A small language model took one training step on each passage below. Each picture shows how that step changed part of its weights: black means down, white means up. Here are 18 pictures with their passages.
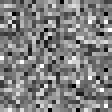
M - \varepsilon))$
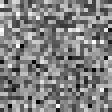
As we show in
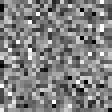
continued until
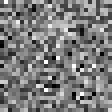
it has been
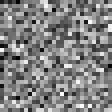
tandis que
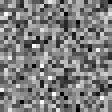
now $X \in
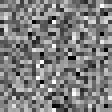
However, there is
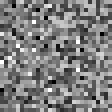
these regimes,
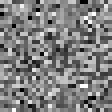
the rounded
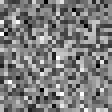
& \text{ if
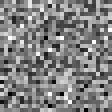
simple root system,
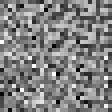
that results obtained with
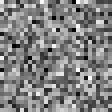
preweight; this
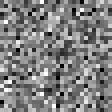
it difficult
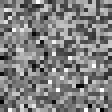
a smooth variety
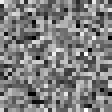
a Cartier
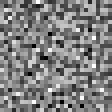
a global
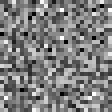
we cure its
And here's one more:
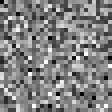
be written from
